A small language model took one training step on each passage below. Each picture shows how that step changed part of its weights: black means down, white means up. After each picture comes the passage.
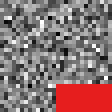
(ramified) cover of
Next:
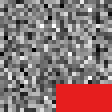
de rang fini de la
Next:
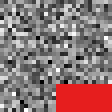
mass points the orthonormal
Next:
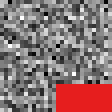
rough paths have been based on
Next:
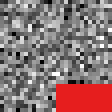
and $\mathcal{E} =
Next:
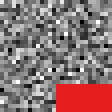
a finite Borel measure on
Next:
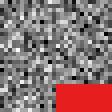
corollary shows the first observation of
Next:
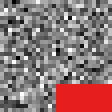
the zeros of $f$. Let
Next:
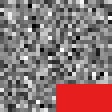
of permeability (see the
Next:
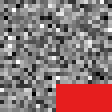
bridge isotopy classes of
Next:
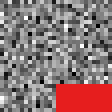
\setminus \{ 0\}$ tel que
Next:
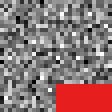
undirected communication
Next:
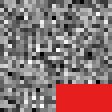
if }\vf(s)\sim b
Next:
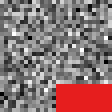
satisfy these assumptions. This model
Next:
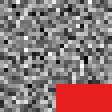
are set to "0"
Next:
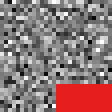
to present a solution to the problem of
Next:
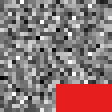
which both $C_n$ and
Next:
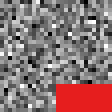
$\gamma$ is constructed using
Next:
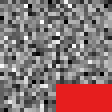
\K$ for all $s\in
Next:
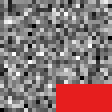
reflection patterns by
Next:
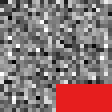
algorithm. \begin{enumerate}
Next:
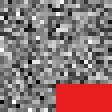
g^\perp$, where $\lie
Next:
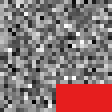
that $|\frac{\partial^k
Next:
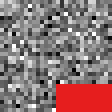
on a \emph{quantum
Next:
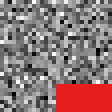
to control the mixing time.
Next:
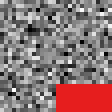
parameters~$\theta$ that explain
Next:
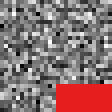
geometry. We recall the
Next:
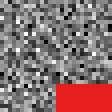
&\hspace{6cm} x_i
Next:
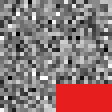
{\em recurrent} if
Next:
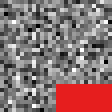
This completes the discussion of all
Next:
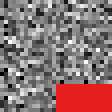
of graphs from various points of
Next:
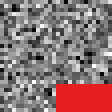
requirement that our space $X$
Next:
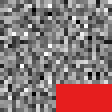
the embedding \end{center} If
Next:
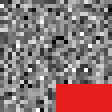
violated for cubic
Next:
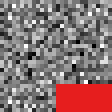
Moreover, let the initial data
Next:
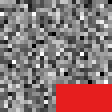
d$. Let $R$ be the
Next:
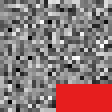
a prime ideal whose
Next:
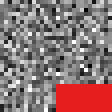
be interpreted as the {\em
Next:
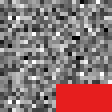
the periodic orbit becomes
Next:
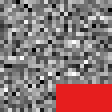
classes by carrying out a
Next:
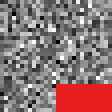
extension of $M ^G$.
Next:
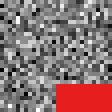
classification of definitions}
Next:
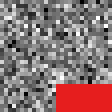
$i\in {\Bbb N}$ there
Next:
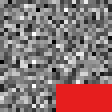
bundle isomorphism between $(\wt E,
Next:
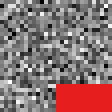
whenever multi-user
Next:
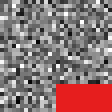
the following sense: How small are
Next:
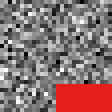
sums of functions to a field,
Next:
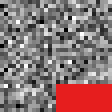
the number of roots of unity
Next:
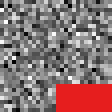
there are $k^2-k$
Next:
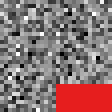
$\Xi(x)$ given in section
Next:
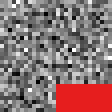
counteract this fear.
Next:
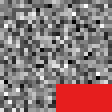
assumption), we see that this integral
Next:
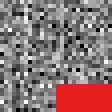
\qquad \bm{\Lambda} =
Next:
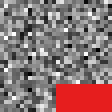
diameter $<\delta$ if
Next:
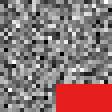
all $n$ sufficiently large with
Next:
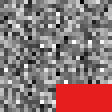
{\rm Theorem 3.1}, we have
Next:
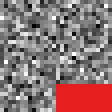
of a group $G$. Then
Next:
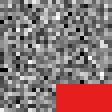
as \textit{origami},
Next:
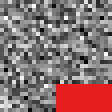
in a Fredholm pair can
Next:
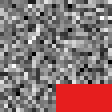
and may be described in terms of the
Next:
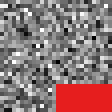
limits the achievable
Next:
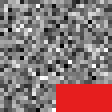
\] The target of $c$
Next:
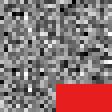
\wedge u^1 +\big(
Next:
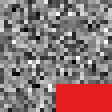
space. Note that if a map
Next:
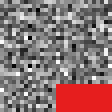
graph whose vertices correspond to
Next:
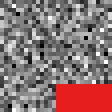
$T$ lies over a minimal
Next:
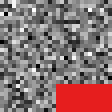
upper-half plane of
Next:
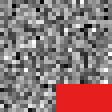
arbitrary function of $t$.
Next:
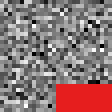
of the job types in
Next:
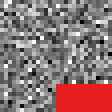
when the external forcing
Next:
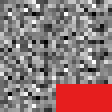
the union of the strictly
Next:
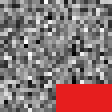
this assumption throughout this paper.
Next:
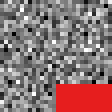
following Theorem \ref{main}). Now
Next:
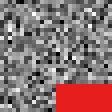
So $Y \not\approx
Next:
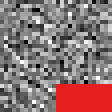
odd number. We choose a
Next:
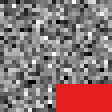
$\EB$ satisfies the weak
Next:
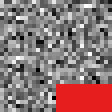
to a more general D-algebra, but
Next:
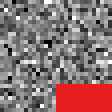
this, we denote the columns
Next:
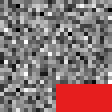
is closed in $G^0$.
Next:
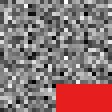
\end{align*} Moreover
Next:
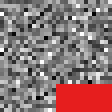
the proof). In light of the
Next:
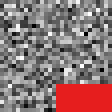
a pioneering paper by
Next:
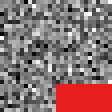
desired property. First of all
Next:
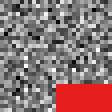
calculated as given below:
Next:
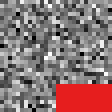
is in \std order, we
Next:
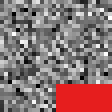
$AR$, there exists a
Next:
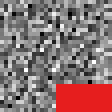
\delta_{n}$. This together
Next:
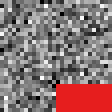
: \mathbf{S}^\omega \in
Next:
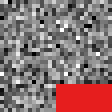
performing these computations is the
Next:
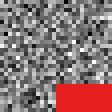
three-objective setting, its
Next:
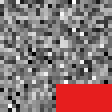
Section III-B: we have
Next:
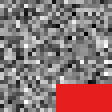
} r \MB{ is even}.
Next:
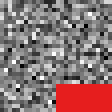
coefficient of $\S^\pi$
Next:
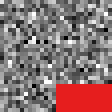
obstacle. We assume that the
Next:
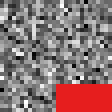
realize $cr(G)$ and
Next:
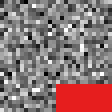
differ from those of reduced
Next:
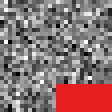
via the trapezoid
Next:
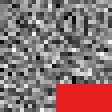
part (i).} Without
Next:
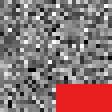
\leq\, \end{equation}
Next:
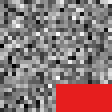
rank $d$, thus
